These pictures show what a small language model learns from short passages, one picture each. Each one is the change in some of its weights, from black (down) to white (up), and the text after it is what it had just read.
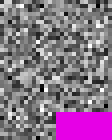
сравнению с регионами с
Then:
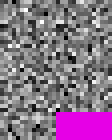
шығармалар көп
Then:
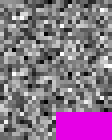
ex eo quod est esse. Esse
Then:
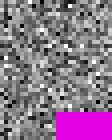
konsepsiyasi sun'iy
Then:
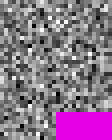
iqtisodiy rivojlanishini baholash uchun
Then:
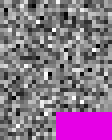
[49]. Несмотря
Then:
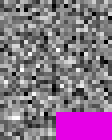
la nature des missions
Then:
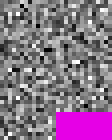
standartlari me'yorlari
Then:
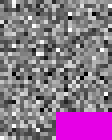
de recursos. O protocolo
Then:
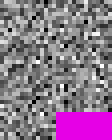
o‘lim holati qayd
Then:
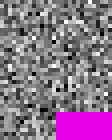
a abroga actul contestat
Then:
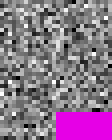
medida de trabajo potencial –
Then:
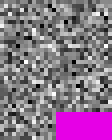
essas pessoas da rua. A
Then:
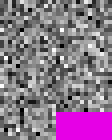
o‘zgartirish, yo‘q
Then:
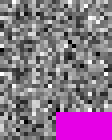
problemas parlamentarios peruanos
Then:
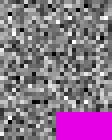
на 1000 живонароджених
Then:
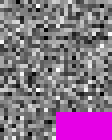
dilaksanakan hadir 25
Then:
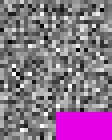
habilidades, teniendo como
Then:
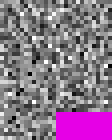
participantes) de la muestra. Le
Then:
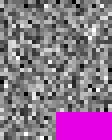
Kejadian ini dipengaruhi
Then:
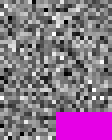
ma'lum bir qirrasida
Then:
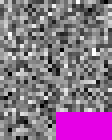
la lumière de ce qui
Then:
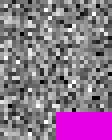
maksimal atau sering
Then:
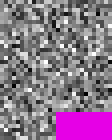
xizmatidan oladigan
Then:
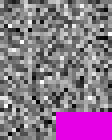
Türkçe 6 4 10 Farsça
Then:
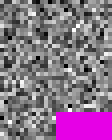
in odgovornost.
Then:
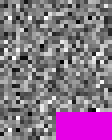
эркин аллопластика
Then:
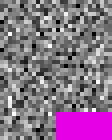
улица Амира Темура
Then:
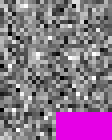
da identidade de uma pessoa ao
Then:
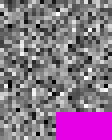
alana yönelik herhangi bir
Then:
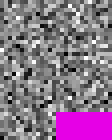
і показань осіб,
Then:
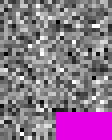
технологиянинг иккинчи
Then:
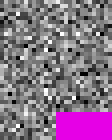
3 через 24 часа
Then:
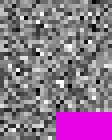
жизни. Заключение.
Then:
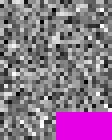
base de las normas establecidas
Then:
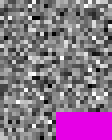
Amazônia brasileira.
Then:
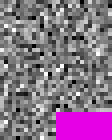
1991. *Неолитические
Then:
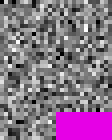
etishni rag'batlantirish”
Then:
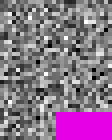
тузилиши, унинг ишлаш
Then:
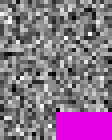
талабларни инкор этиш
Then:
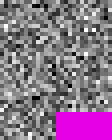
somáticas destacam-se
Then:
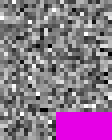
beteiligt waren.
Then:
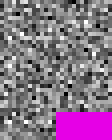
PSD, dass durch eine
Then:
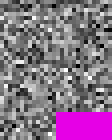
tráfico y la falsificación
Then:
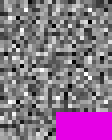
Інтернет мають
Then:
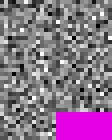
ularni sotish uchun maydon
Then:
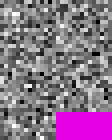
murabbiy sportchini
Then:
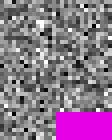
shakllardan biri *-di*
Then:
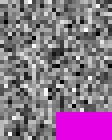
muhim yo'nalishlaridan
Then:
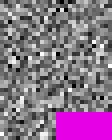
(па іншых даных
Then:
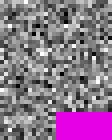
reducir la mala conducta y
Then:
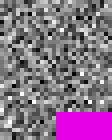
la expresión pitagórica que
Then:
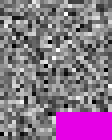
boshlab raqamli valyutalar ham
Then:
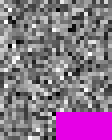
Rux keki murakkab
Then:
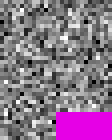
eine bestimmte, auch in
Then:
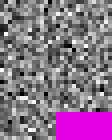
Способы прививки
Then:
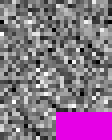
уровень сбережений
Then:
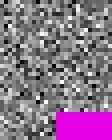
la sostanza spirituale
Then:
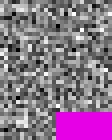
тогда как в категории
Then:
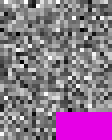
yillar davomida bir-biri bilan
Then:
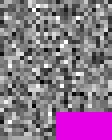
Garcia Castela, Ricardo
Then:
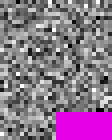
biliksiz qachan teng
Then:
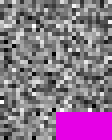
iqtisodiyot fanlari doktori
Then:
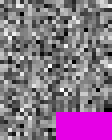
de pertença ao campo, não se
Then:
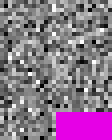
celu powinien móc z
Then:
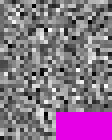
etishning samarali pedagogik
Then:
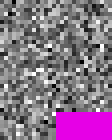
– Режим доступу
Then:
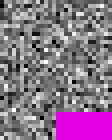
ont mis un certain temps
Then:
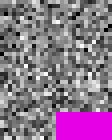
pode encontrar uma quantia
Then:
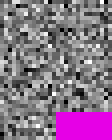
la problemática del manejo indebido
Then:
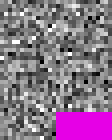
estetik olam izlaydi.
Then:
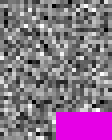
заслуженный деятель
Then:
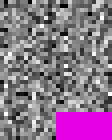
Fenomenele negative,
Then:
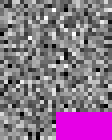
oder bringen sich in
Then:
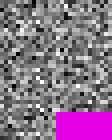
que pacientes com COVID-19
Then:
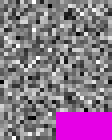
ochib bera oladi".
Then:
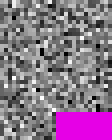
este semănatul direct în
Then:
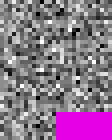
daraxti talofatlar keltirib
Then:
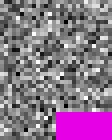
halip na tulungan nila
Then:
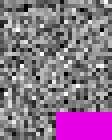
nos que estão impossibilitados de
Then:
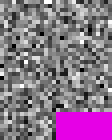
que recém-nascidos de
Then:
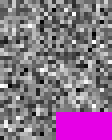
ответственность несут
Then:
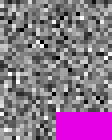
Disfunção Erétil,
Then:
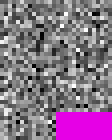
s'agit de la monnaie que
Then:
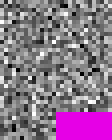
J Clinic Pathol*
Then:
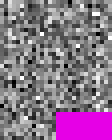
на гектар (график
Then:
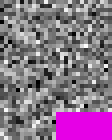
alta eficiência no combate ao
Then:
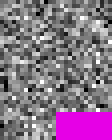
são divididos em dois grandes
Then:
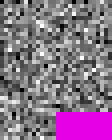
первого операнда, в
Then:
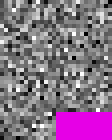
individual and social aspects of human
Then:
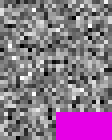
esa yirik iqtisodiyotlar
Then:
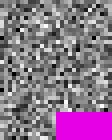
еди. “Журналист
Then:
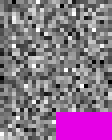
TA'SIRI //Journal of
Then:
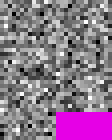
emas. Mazkur sohaga
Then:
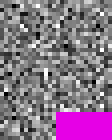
процессе дошкольного
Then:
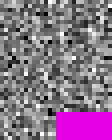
the treatment applied to persons
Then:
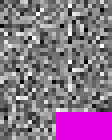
является более
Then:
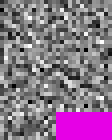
Ele observou que, no caso de
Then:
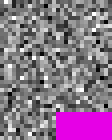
- осуществлять сбор,
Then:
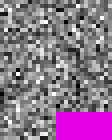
зрения психологии,
